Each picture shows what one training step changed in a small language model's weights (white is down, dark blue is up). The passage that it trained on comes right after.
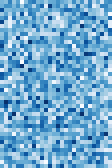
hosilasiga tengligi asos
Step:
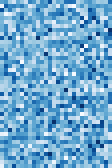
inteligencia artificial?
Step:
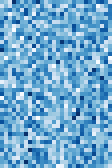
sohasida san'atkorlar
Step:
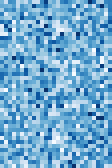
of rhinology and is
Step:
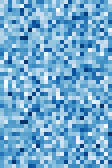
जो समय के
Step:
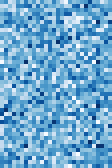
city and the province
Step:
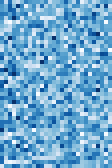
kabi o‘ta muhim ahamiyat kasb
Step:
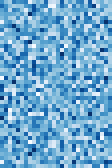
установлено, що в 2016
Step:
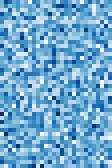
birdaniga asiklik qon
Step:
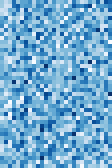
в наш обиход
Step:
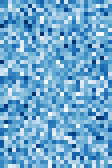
and Cambridge,
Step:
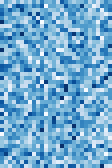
topshiriqlarning elektron
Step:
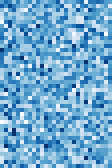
selvagem. 1º e
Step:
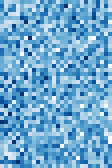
boshlang'ich sinf
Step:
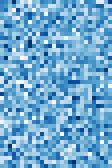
folyik. Ez a
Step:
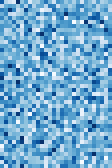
форм идентичности,
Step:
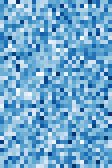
veel genoegen merken
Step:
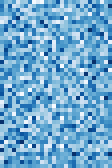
blanc avait
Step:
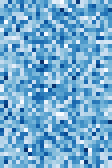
довіри громадян
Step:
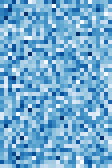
X. Talaba yoshlarning
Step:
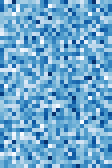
ham agarki hozirgi
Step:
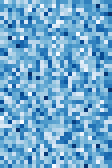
защита внутренних
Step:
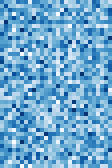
della Lega Nord, che
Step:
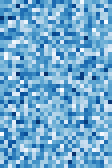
o‘tishi maqsadga
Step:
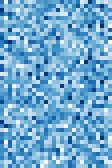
va unga yaqin
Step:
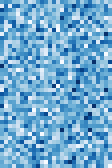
construcción y difusión del conocimiento
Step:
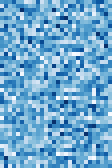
weitergegeben werden kann.
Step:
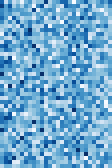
qo'llanilib, ularda
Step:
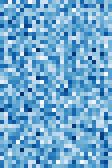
and liquid gas fuels
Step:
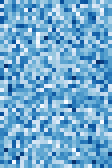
such as intellectual and
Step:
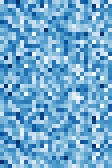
= (MXRNH
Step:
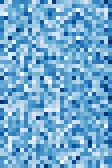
языка, необходимого в
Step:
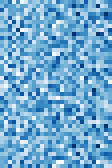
інноваційних педагогічних
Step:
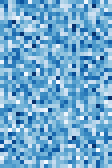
cette étude est composé
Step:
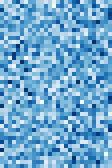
negros libertos al
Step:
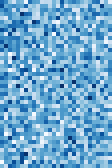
6. Ta'lim va
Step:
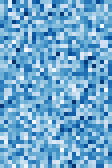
of improving students'
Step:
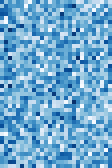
boshqaruvidagi o'rni
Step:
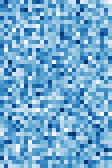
a través de tres verandas
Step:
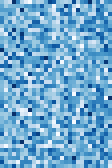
Free Software in
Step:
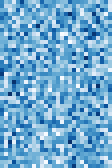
va tabiatning O'zaro
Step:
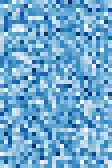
ijtimoiy hodisadir.
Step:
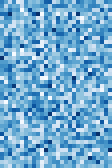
El Escobar; y
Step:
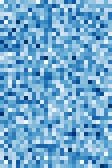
en la comunidad de causa
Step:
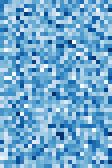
importante sottolineare
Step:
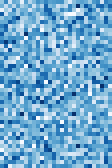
Plano L.R.,
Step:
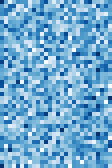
la denominación del producto
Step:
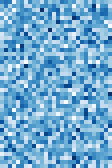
study of linguistics begins
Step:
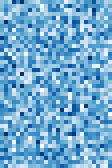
Habilidades generales:
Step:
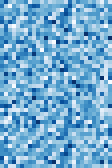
olishida kislorodni
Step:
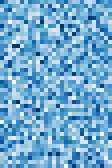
dissertações, artigos.
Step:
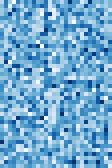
en la *Teoría
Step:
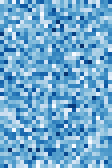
the literature review, 6
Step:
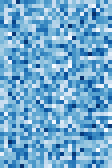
tender a la mejora del
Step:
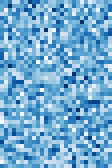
de diferenciación. Sin
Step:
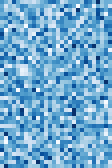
same time, it
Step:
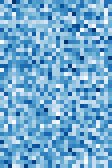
*radicalidade* de
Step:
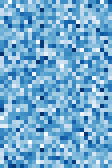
пшениця озима
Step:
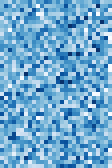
Por ejemplo, se han identificado
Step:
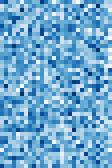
mas pela ausência de uma prática
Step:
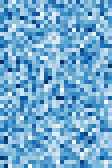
moeten daarom
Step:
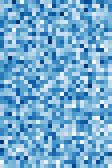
sonidan qat'iy
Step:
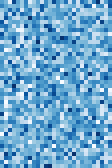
con l'associazione
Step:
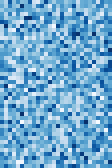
ujaran. Makna
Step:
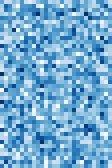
визуальным образом
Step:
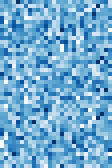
*Gender & Society*.
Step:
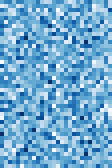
به بررسی ویژگی
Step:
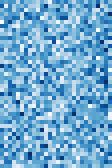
Technology and Social Media at
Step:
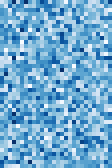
bo'yicha falsafa doktori
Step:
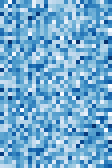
la vaccination
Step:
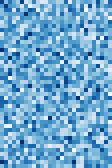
Sekunden gemacht und schon
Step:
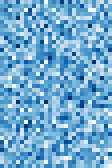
muhofaza qilishga
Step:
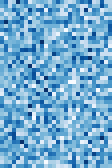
que les entreprises qui
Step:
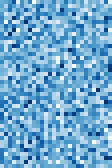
jumlah level faktor
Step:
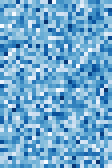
planteamiento de Kinder sugiere
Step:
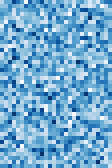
nos países periféricos
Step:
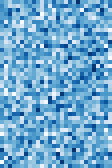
contarán la historia del
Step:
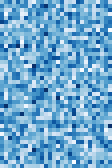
recreational specialization.
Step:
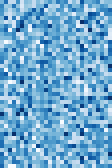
la carte cognitive, les
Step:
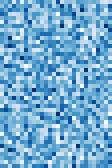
se trata de dos fundamentos
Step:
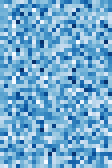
diagnosis is the main key to
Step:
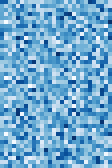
sottolineare che
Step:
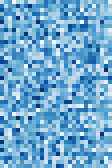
qismi sifatida baho berib
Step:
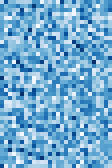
Respublikasining "Xususiy
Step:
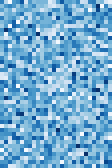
Dr. Oston de
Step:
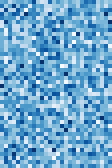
dok je minimum
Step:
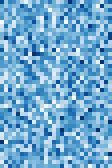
sport marketingi va
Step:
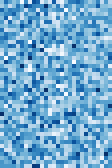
do indivíduo de
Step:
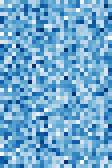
выведена, по
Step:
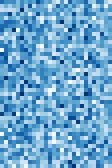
of the Presidium
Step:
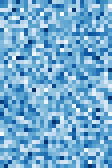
de los bivalentes se
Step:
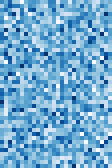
ta’lim sifatini baholashning
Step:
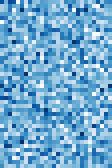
Uma estequiometria
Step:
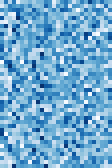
подтверждающие эти
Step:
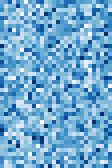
Portuguesa**. São Paulo:
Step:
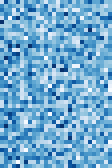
deve ser inserida o mais
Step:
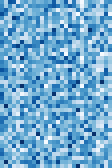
jawdan jaman**
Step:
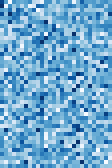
фабрика, 5
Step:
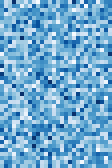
roku przeżycie
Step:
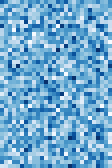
ações pedagógicas sobre a cultura
